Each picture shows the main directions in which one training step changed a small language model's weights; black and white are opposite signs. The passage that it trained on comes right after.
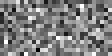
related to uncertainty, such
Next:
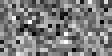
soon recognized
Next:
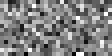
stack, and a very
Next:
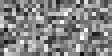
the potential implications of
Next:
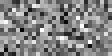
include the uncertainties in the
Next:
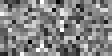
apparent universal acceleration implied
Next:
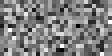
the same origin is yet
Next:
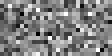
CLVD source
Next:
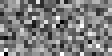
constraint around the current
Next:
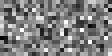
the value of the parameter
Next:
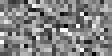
employ directed fuzzing
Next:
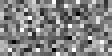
out over the entire
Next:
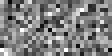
is stored in the
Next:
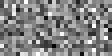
of an on/off
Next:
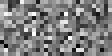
device parameters which will be
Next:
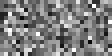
which becomes weak at the
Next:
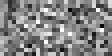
orderings are determined by
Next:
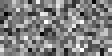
graphics processing unit
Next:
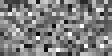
removing of divergent
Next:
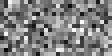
principle of least constraint
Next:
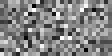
devising efficient graphene
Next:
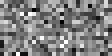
However, the restricted data
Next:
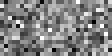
0$, we must have
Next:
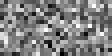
by ion's range.
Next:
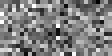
presented as an interactive
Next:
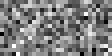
will be discussed in section
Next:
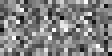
and thus it is
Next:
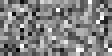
\infty$ and
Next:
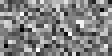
New York,
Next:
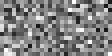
the distribution function in
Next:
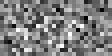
one of the reasons why
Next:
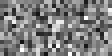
a migrant and how
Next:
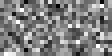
in the spectrum. The
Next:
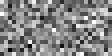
fact that the infidelity
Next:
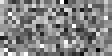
been several tens of experiments
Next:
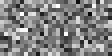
The geometry of the angular
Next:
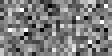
$\rho$ in every
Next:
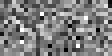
at how it works in
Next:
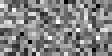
client has his own
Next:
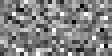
in a way,
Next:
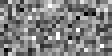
$x \in
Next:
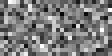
contrast, the combination of
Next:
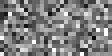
which uses arbitrary dust and
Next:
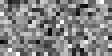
makes tuning the particle
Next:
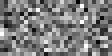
Engineering Research Board
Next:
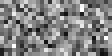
for Cumulative
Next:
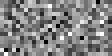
are calculated by using the
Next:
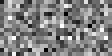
is important to note that
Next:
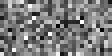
field is above average.
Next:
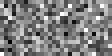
of the black solid circles
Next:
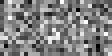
is not obvious what influence
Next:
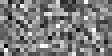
is different from that of
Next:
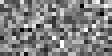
this section, we present
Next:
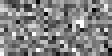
sequence similarity scores proposed in
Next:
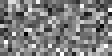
samples, we apply
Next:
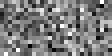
described earlier. We tested
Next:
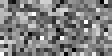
banding when confined
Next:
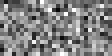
vertex degree. For the
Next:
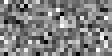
(dashed line). The
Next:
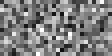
this task, possibly
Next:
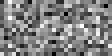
is the exceptional one
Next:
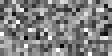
with matter could depend on
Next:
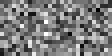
In a mm-size
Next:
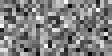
the viscous dissipation is
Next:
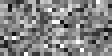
differential branching ratio normalized
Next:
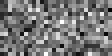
cosmic variance error for each
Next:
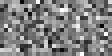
time and more robust workflow
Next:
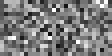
electronic-structure calculations based
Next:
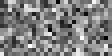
silica glass with
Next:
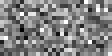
The size of the
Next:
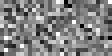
the instrumental nature of
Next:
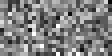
logic from the specific
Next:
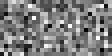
charge carrier. Our
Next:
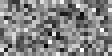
high-d embedding of
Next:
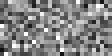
networks. Second, they
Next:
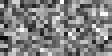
between the dynamics of magnetic
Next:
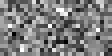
their narrow size and thickness
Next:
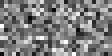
tracking & & &
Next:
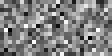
this scenario the gas temperature
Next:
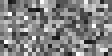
rays can depart from
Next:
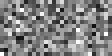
in the phantoms
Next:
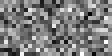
be implemented on the right
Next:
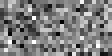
limit for water activity in
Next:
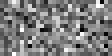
measurements in the literature.
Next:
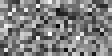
low ratings
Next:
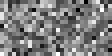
away from this ideal
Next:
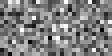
novel approach was employed to
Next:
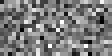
far has primarily been studied
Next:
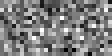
be written in algebraic form
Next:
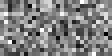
longitudinal resonance mode in
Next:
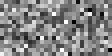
arbitrarily large classical
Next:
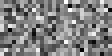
the wave function is
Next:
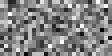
assist health systems,
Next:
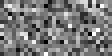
& {\bf Net
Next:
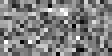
data management provision and
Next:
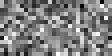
as distributed randomly. For
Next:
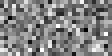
of Regularised
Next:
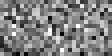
a description of each
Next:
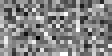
the NS. For cold
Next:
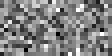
as ours. Our
